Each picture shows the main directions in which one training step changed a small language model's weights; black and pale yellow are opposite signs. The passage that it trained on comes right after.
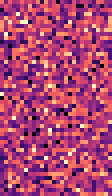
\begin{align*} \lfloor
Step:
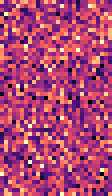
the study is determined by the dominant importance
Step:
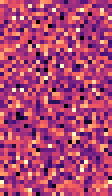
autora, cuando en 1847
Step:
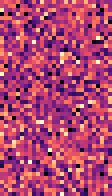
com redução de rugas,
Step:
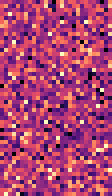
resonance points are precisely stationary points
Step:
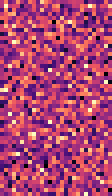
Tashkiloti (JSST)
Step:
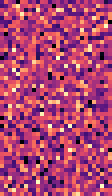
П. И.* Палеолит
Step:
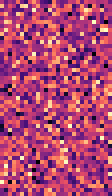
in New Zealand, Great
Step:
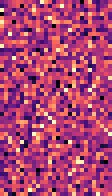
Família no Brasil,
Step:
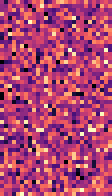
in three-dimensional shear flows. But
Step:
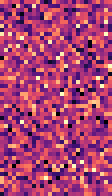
exist non-decreasing functions
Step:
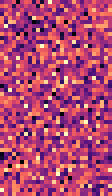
Lemma \ref{four}(i),
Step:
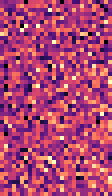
delayed neutron density is
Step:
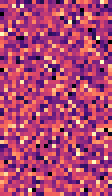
technoethics, artificial
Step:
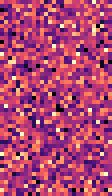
motivated by solution of Dirichlet
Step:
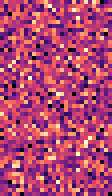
promedio de 2,2
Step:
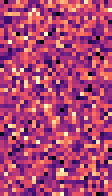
with a methodology that involves analyzing
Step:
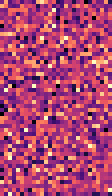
que les gusta o no les
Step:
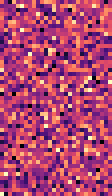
and nonlinear activation functions. In
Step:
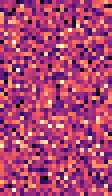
uchun zamin yaratdi.
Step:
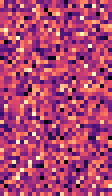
was sealed, the user
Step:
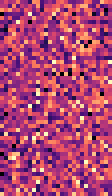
experience in handling the machines, but
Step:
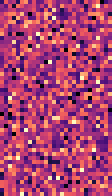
provides its assistance to various State services,
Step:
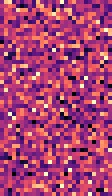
and all $t\geq 0$, there
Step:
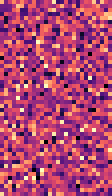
train the neural network models was less
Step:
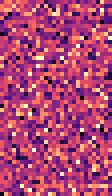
in quality management reduces costs, enhances
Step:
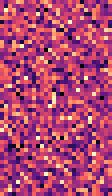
pseudo-gradient}, called {\it
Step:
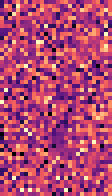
with some invariant hyperbolic measure. A theory
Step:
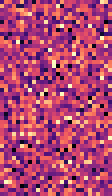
references and examples from practice.
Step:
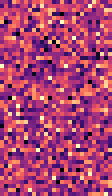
neighborhoods $U$ and $V$
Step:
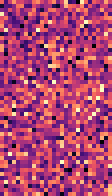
fueron concebidas para
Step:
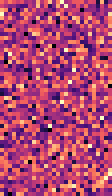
to give those agents the responsibility
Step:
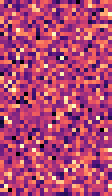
$\chi(\Delta)$ and every vertex of
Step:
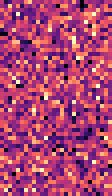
in JOSM - 5 minutes: break
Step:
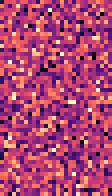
pentru prima dată
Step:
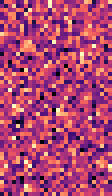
scaffolding instructional strategy on
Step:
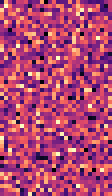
when talking about permutation behavior of
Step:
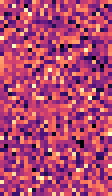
include larger sample size, temporal monitoring,
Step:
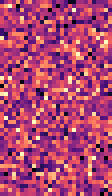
on declining maintenance operational
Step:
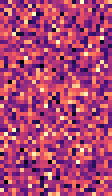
that many classical constraint qualifications,
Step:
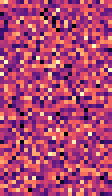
вашем саду. —
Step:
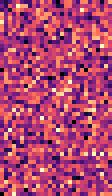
to measure both attitudes and
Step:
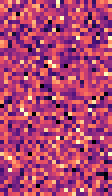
consumidores os varejistas
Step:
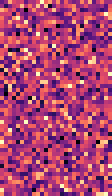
the {\it conditional} form of this
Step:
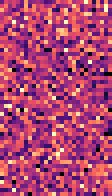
análisis y la crítica, las
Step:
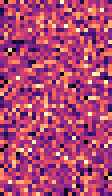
Українській РСР під
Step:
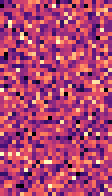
they must seek to be in contact with
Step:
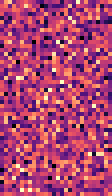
biometrics. It can be used for
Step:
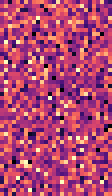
(БМТ) Бош
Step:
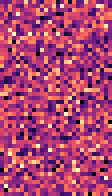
with the lowest forcing level of
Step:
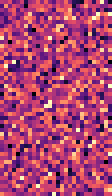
fanlari bo'yicha falsafa doktori
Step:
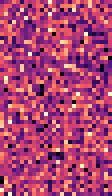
sound and complete class of models for linear
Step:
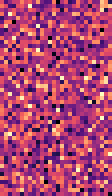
e forma. A multiplicidade de
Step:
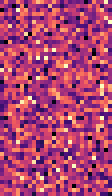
estudam no Centro de
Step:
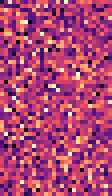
turnover and profit growth usually leading to
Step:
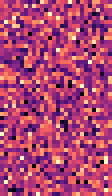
utilizada para o desenvolvimento da ontologia foi
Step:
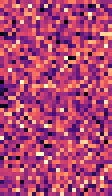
in rhizospheric soil
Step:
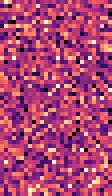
data collected from census of India,
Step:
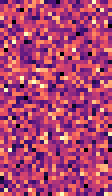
first section of a paper of Malgrange
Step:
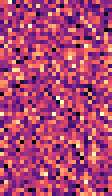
on $n$. Clearly, the
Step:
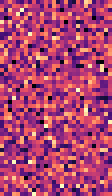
de este proyecto llego
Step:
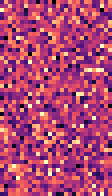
pero no fue recibida
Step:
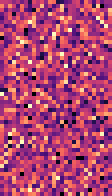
MacMillan Press. 11.
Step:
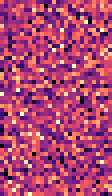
$X$ is adapted. The parameter
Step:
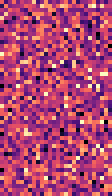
two new types of explicit formulas giving
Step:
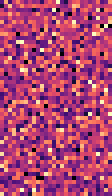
for applications in automotive parts,
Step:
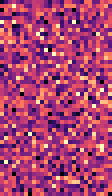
a short summary of your work,
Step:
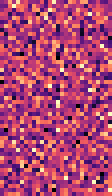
drainage basin, environmental
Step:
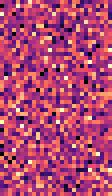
Market. Most of the times
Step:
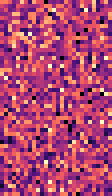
предоставление такси).
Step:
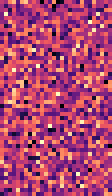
fokussiert ist – und
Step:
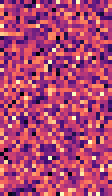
In this paper we establish that the
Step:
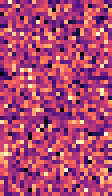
15. Brexova, Y.
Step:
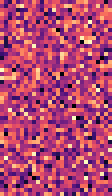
terrain and hydro features to improve
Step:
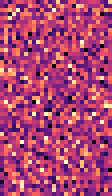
modelo \eqref{4.4}
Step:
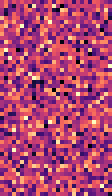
desarrollar; planificación de los
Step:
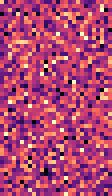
ветвью современной
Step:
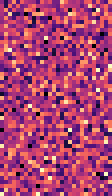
*Task placement* step
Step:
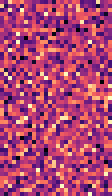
the Enhanced Disclosure
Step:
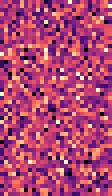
relations. For ACE + DMF
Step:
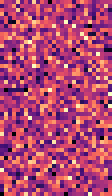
development of the malnourished children in
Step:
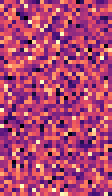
yang menentukan keberhasilan
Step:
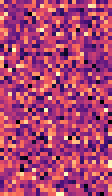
two sections with a total of 24 questions.
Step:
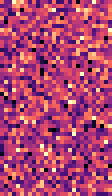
be a family of rings and
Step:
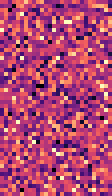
Assurance"; Moliyaviy
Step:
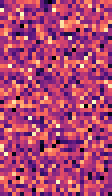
of 2 and half years at department of
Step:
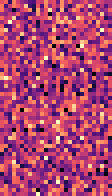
próximo como a ti mesmo.
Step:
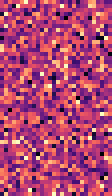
our material, such as the posterior connection
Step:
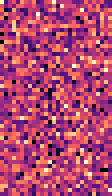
the Ministry of Health and the World Health
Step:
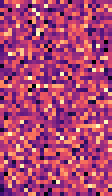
order strictly larger than one, one needs
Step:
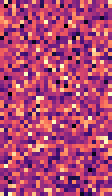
of a free $\Oo$-module
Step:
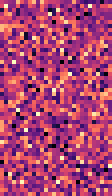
algebraic over some (any) Morley
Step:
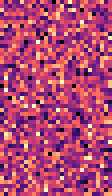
between pairs with a transposition of letters
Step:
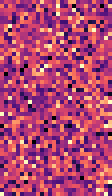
[15]). For the remaining lengths
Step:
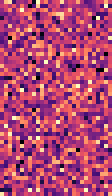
one of the many reasons why
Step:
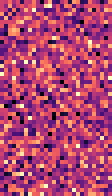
A comparispon of patients requirenq
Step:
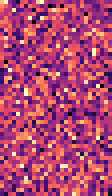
This paper focuses on resilience and
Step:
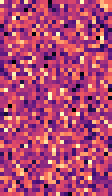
впливу податкових
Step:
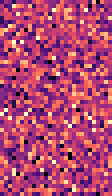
разнообразия биотических
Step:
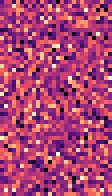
деяких випадках
